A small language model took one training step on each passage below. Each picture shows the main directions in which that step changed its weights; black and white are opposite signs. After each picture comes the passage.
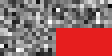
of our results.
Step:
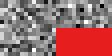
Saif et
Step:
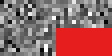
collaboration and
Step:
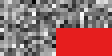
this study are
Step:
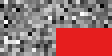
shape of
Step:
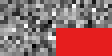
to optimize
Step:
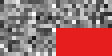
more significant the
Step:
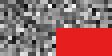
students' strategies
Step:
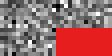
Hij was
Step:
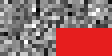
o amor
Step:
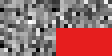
caused by
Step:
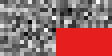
An et al,
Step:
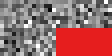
stocks de
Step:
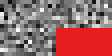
and C report
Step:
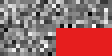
through socialization and
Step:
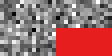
the harmful
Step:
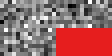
kao i
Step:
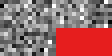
os meios,
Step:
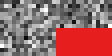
providing a more
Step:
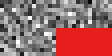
the determined
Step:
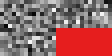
tested on the
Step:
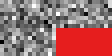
Chigi as
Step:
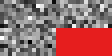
Em uma
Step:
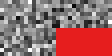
la cultura
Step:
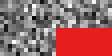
of animal
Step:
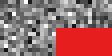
the best
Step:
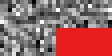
of dried
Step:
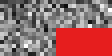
performance of a
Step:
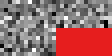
- Mol
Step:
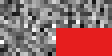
to the potential
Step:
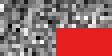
disorders and
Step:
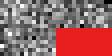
knowledge during
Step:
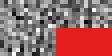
forma de
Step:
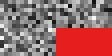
e sem
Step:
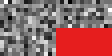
de acordo
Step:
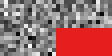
and their environment
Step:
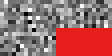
J., De
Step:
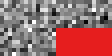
в сфере
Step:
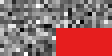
that we do not
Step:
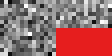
as congenital
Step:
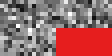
the above
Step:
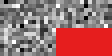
Nacional de
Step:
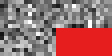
teeth and
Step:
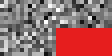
yang suhu
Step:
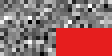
и место
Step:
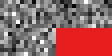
the role of
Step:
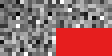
as a second
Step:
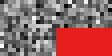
could not
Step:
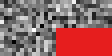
the ball and
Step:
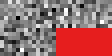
in parts of
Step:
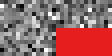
tout cas
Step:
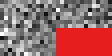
was used in
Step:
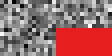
estudo dos
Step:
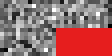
lesivas son
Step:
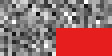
heat stress
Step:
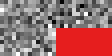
I SOIL
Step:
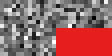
a “bot
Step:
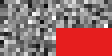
pay for
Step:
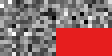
waktu 6
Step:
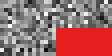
by heart.
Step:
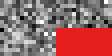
by combining
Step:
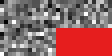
activated and are
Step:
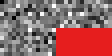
Proteins im
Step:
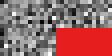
teachings, I
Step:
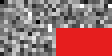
be designed
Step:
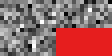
lesser the
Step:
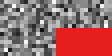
oil as
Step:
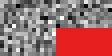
content were
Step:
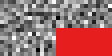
proposed system can
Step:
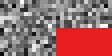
This commitment
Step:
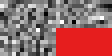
infants and
